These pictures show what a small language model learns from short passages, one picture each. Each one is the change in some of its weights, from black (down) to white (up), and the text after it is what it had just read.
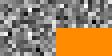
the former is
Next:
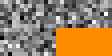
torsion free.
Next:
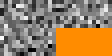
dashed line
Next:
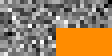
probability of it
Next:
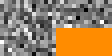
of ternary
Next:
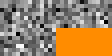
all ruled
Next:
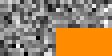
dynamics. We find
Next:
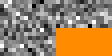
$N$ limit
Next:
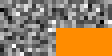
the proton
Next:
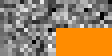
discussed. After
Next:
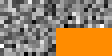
indicating that
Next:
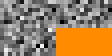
utility achieved
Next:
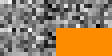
proof of the
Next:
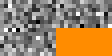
dominates if
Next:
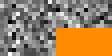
low pressure.
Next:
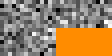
than the total local
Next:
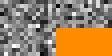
a template or
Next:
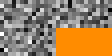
use the strong interaction
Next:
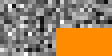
trigger also
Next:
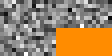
with a reticle
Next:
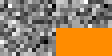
scaling equivalent*,
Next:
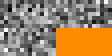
loss (in terms
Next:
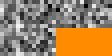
quantum theory, to
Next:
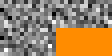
the presence of the
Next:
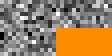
depth, compared
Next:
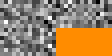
the LLM
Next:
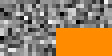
and down the local
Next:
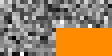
dynamics of the
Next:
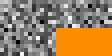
first derivatives of
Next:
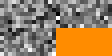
techniques, en
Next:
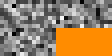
as shown in
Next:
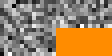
as reflected in
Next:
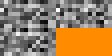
a unique complex structure
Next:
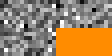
{\bf Proof.}
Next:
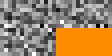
from the other through
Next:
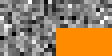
are tied in
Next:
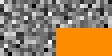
of this parameter
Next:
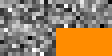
impact of scaling
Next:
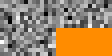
such that the following
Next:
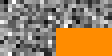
5\,s interval
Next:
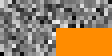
solution time of each
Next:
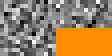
and resulting in the
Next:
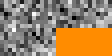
for (a)
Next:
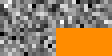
$K \times
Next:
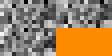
polynomials computed by
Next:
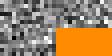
is the maximum
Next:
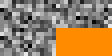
in a box
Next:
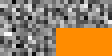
the first interval
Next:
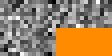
of beta,
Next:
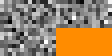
parallel perturbation
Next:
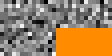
two complexes,
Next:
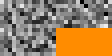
direction determined by the
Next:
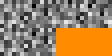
of the form
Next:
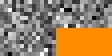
number of operations
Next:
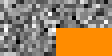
that validate
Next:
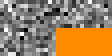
rich instability
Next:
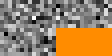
measured transmission,
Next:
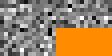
then follows that
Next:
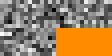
algorithms, covering
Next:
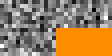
distributions in a
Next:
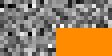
an octree
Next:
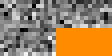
with respect to a
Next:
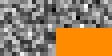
can be bounded in
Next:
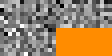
QFI with
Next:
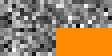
gap distribution functions)
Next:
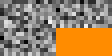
at the same time
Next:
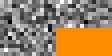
estimates for the
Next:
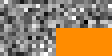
a technique that
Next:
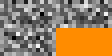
direct measured matter in
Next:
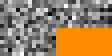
about 1.5
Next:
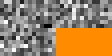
DET curves
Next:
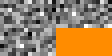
do not drift
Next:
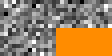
if a certain term
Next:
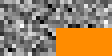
reduced. Since in
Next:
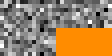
a third SB
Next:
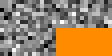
in the experiments.
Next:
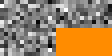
= \bold
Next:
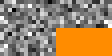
In this section we
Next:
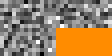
is a double
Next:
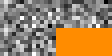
that paper, we
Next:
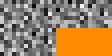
of the first
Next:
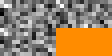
order statistic is
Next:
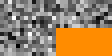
region. The
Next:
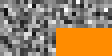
the unification
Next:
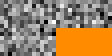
the uncoded
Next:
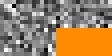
as the orbits
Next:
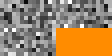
ground states on
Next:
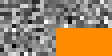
is the construction for
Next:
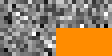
stars or gas
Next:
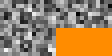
in the metric.
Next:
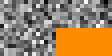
from the proof of
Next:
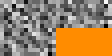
surface states of topological
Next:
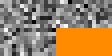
gradient as
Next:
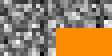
a rational
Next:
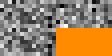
support QCD
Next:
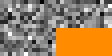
be a big
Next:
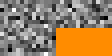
sufficient to estimate
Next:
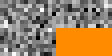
its own measurements
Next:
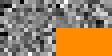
$\phi \rightarrow
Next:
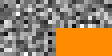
that occur at the
